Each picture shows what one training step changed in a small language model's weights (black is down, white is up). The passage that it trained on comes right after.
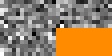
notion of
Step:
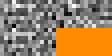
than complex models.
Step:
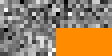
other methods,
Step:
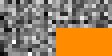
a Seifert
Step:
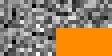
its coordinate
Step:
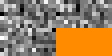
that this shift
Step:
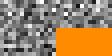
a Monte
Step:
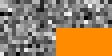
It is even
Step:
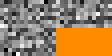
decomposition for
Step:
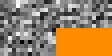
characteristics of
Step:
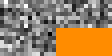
the simple proof
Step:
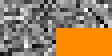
mean request
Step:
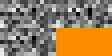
between the same
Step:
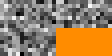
say that
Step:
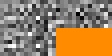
number of massless
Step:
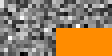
A sufficient condition
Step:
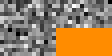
the absence
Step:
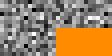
constraints effects
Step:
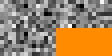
\hline 1 &
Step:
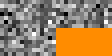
The network's
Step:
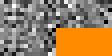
many thin
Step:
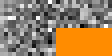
number $a$
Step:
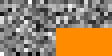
and which is
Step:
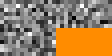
region in the
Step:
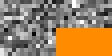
means of
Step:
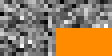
| Ala
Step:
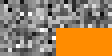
the pressure,
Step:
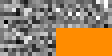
on scales
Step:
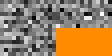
on $X$
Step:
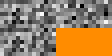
in the limit $
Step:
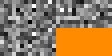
plays a
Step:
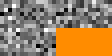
with respect to this
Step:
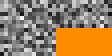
we denote by
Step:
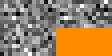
algebras from the
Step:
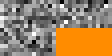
be the localization
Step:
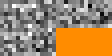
top and side
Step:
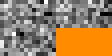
, \] which
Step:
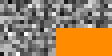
the algorithm
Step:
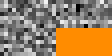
we have that
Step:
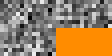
after applying
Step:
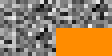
finite group but a
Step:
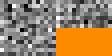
be aware
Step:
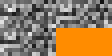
mass of the
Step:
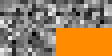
of the order of
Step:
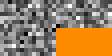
the binary
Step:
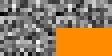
with the probability for
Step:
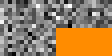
the forward
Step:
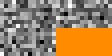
some extra
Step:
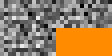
blocks of
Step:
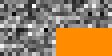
the modules
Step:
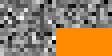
The FRS
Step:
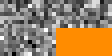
the framework
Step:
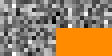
present values. The
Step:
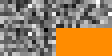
the population
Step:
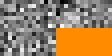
effective action
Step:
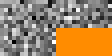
different sparse
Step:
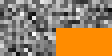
events is
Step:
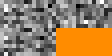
notice that
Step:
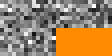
second is obtained from
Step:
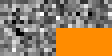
in the system which
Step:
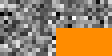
Therefore, the
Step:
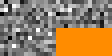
values within the
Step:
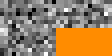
of Three
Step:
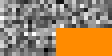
be affected
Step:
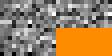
characteristic of the
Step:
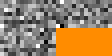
meter as
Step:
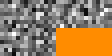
for bubble
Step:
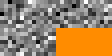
K) and then
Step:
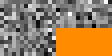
surjective morphism
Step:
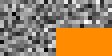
or infinite)
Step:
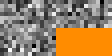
the effective
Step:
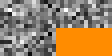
resulting 215
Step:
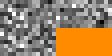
BNL was
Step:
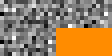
values. The
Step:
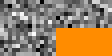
objet non
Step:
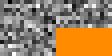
the theorem. Then
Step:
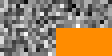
as compared to
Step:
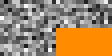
section, we
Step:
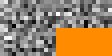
much more
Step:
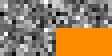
We need to show
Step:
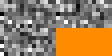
that for every
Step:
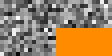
our selected
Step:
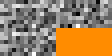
are assumed to
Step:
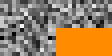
most commonly
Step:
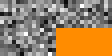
were used in order
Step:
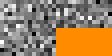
time my more
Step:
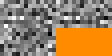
length scale
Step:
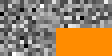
class. E.
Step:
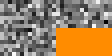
the optimal
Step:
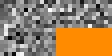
sections to the
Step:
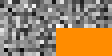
restriction of
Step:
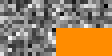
the sum of
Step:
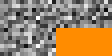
group, must
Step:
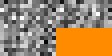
height, while
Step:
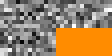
representation of the
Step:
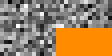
it includes
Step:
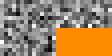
quench a
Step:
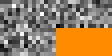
for lossy
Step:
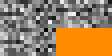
product is given
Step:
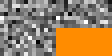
are working with
